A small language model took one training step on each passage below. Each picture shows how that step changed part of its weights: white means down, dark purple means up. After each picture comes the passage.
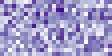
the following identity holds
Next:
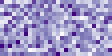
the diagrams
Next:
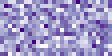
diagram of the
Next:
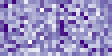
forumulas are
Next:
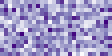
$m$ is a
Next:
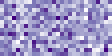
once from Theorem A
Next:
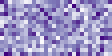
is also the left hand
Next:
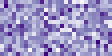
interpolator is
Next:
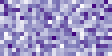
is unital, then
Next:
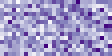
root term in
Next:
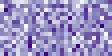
in accuracy
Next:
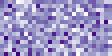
then down
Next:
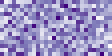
the class number of
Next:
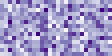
enables us to
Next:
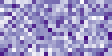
the inner problem for
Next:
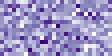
a short proof
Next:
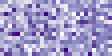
result, the table
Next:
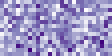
all permutations
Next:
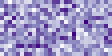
of ``good
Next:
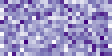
mixture generated
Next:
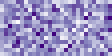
Ramsey number
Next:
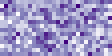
The argument we
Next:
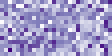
identity matrix. Let
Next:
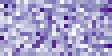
The associated graded
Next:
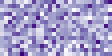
the following considerations:
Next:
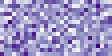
the section conjecture
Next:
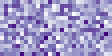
present we have no
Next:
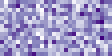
but the proof of the
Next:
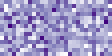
that there exist continuous,
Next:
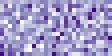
such that $A
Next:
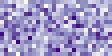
for Elliptic
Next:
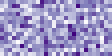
player can only
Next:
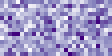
obtain the desired
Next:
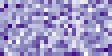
interpolation since
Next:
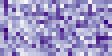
following conditions hold:
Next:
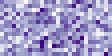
and obtain an equation of
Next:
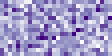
application of a
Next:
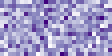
also the leading
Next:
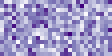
in the proof of Lemma
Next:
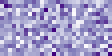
there are two different
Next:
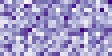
one of the two values
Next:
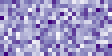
and decision
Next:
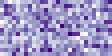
at the origin
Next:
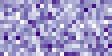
w_+)$, since the
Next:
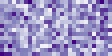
also a 5,
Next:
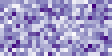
not contained in any
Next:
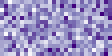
of a particle
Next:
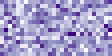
satisfy the following conditions:
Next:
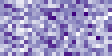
projection and linear
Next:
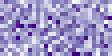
\log n}
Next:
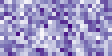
be of use in
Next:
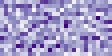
these systems can be
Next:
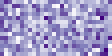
Then there exists a
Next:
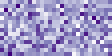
popular finite element
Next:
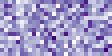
need linear structure where the
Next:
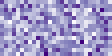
$s$ are as
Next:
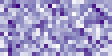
extend the above definition
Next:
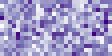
An optimal
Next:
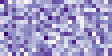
is generated from the
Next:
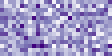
linear functional on the
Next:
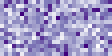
can be done by
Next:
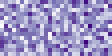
training.} The
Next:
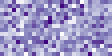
a convergence result,
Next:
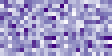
It turns
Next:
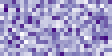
order Dedekind
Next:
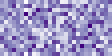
the paper as follows.
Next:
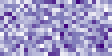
different representations of the
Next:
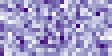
i>j$ and
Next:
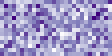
on the one hand,
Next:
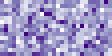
hereon we will
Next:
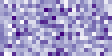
$\A$ defined
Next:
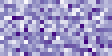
whole $X$.
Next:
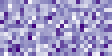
\theta , r
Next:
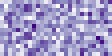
Thus, applying Theorem
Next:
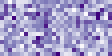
to obtain an upper
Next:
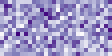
full rank
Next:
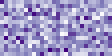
linear map $J$
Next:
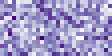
reported by
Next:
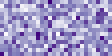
order preserving,
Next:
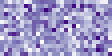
by the previous
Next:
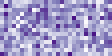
and only if $(\psi
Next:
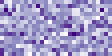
$H$ of
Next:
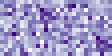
proved that the
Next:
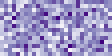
in bounding the number
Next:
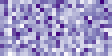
f \cong$
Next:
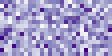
The natural morphism
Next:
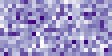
to the linearized
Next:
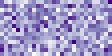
in the dynamical
